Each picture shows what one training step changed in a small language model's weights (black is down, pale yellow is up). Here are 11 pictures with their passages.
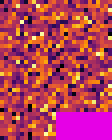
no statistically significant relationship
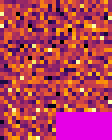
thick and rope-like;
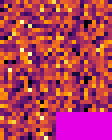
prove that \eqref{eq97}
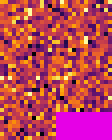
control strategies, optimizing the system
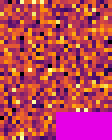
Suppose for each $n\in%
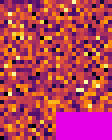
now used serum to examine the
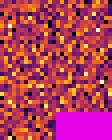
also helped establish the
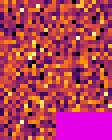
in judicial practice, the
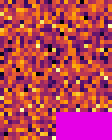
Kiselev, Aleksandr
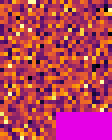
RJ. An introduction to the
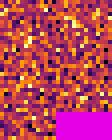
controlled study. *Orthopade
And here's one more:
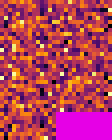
CM, PR, MM,
